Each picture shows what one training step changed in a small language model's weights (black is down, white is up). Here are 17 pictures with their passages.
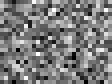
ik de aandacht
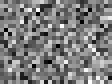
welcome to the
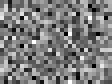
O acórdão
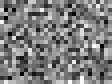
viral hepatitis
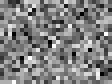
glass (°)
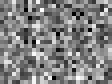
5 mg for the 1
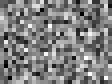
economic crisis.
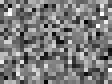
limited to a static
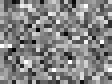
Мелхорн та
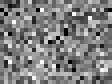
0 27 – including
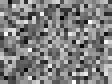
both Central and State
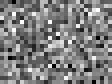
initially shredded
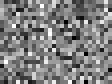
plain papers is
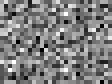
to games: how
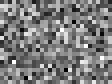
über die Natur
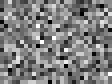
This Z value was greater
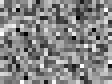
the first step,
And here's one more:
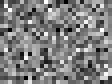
of Corruption
